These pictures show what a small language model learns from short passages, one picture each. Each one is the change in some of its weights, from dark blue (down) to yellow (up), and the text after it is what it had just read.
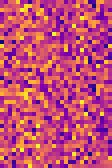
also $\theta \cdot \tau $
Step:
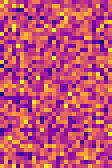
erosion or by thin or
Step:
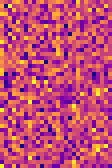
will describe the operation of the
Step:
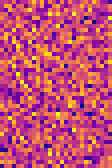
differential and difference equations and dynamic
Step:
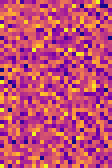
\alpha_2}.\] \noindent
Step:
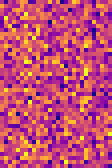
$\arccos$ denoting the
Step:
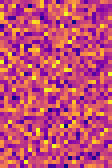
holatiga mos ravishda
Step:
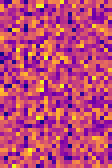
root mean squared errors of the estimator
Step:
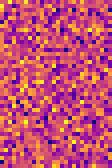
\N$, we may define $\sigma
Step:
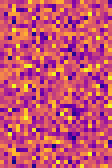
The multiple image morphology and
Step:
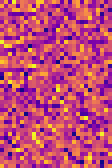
presented in Section 2 motivated us to
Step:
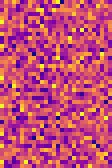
banking” тизими
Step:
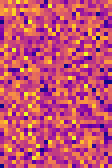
$x_i$ is homogeneous.
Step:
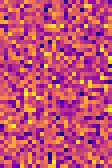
Generation} mechanism integrates
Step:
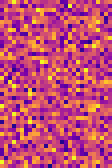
dieser auch wieder
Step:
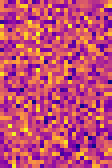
and let $k$ be any integer
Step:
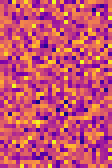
afwijkingen van
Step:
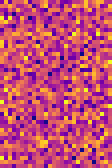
teme que las peores
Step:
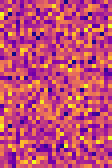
familiar; e, por
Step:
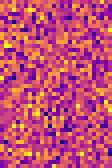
gravity of both $\mathcal{S}$
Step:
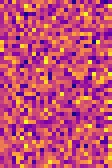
infinite series in creation and
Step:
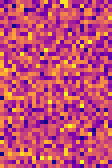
makes the sampled gradients
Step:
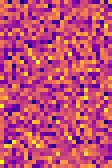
let us see just how random a
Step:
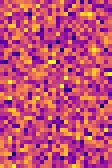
by McMullen (see
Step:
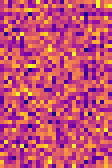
prominently\footnote{Only at
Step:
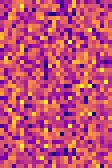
İVOMS ve ME),
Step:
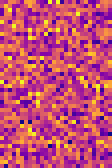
lazy-peeling events.
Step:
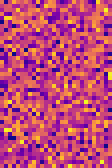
ko'p miqdorda talab
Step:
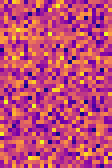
active space is essential for a qualitatively
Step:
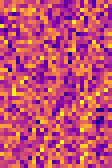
nature of the Boltzmann
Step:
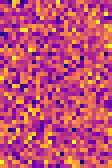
a 2-adic integer (which
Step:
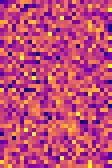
nazarda tutadi.
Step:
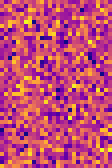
$n\times n$ matrix of
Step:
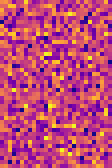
with polarization charge, we calculate the
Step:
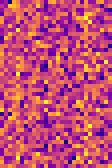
finite dimensional complex simple Lie algebra. The
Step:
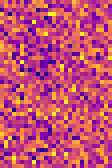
el cambio social”, el
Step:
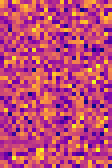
Fast Fourier Transforms
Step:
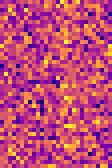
tomonidan yillar davomida ishlab
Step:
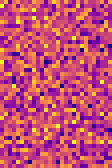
but greedy initial solutions appear to
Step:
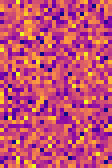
and $C_\infty$. Let
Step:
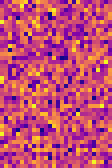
propose Searle, en
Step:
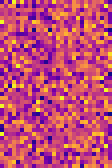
genre *Munida*
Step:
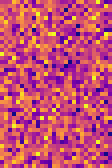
Bruxelles : Editions
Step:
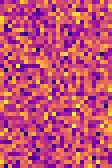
dos quais aproximadamente
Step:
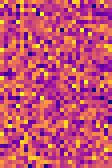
approach to directed networks which proved
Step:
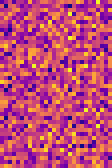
bilimlarni egallab,
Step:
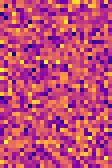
Technique (SMOTE)
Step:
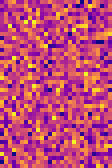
Ulam-Harris family
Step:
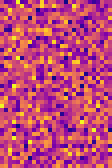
a function of only roll angle,
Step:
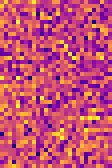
edges that are already constrained to be
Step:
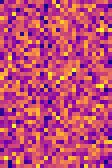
natijasida bilimlar ma'lum bir
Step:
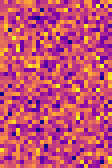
and so on. Note here that the
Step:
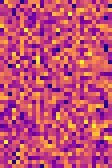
1. this work, 2.
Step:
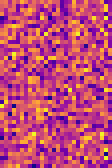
one matching of incoming effective
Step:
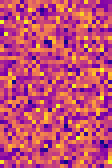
polynomials}, SIGMA,
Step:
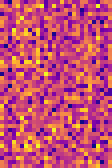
A direct and efficient weighted least square approach
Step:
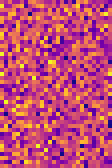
that $q_\text{IR}$
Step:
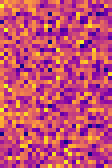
reasons is that it has made it
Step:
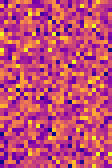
konvensional ke bank
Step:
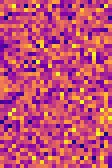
Control of Robotic
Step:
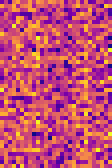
dense in the class of convex sets with
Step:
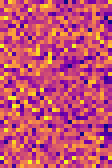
O_x^\alpha$, there exists
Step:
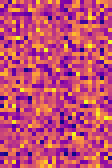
metal) separated by Van
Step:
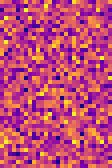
these policies fail to
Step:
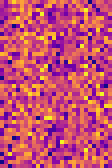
and \pytorch\ need
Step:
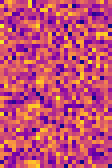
example, we have \[
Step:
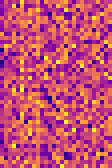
Paraxodtı kim
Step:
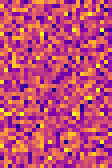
the one corresponding to the largest parameter
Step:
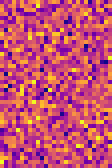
location and frequency of the trapped
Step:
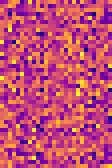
рода, так и явным
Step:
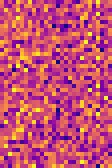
\end{equation} where
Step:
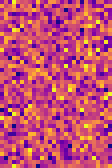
in a random position of an
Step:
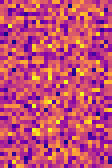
в целом по экономике
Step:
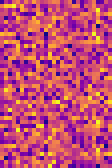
Farkhod Shavkatovich
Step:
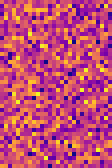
Then the Yang-Mills
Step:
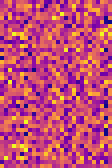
8º e 9º ano do
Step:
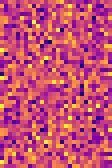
networks as a mechanism promoting
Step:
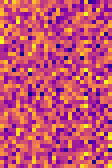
that ``If such a hypersurface
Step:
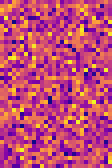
of all four charged pions
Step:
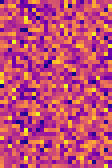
quyidagi texnologiyalar qo'llanilishi
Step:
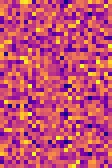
each other, and this has
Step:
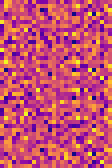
E POLÍTICAS
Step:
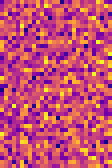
of social and humanitarian
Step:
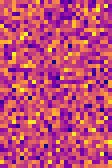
of the LP returns into
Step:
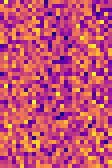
and two of which consist of
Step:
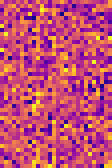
Skorina Gomel State
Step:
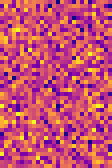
is a Gr\"obner basis of
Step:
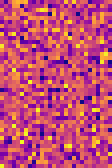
хуже от эпохи
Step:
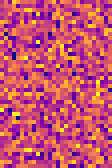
sich vor allem durch
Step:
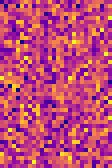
kolleji direktori.
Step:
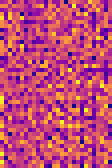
nacional e internacional, que
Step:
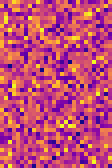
the proposed strategy for each configuration
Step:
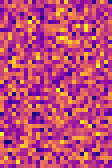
the classical bounce solution, in
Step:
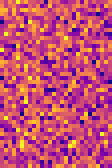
$E$ is any homology theory
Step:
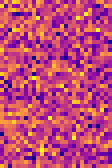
crucial question for our debate is what
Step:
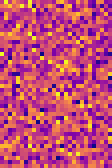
counterparts, the qualification problem
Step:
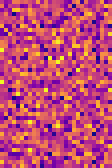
consequence of the specific powers of the
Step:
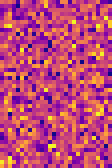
rotan, industri
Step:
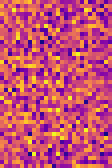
is quite standard) that will be used
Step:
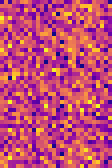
das obras psicológicas
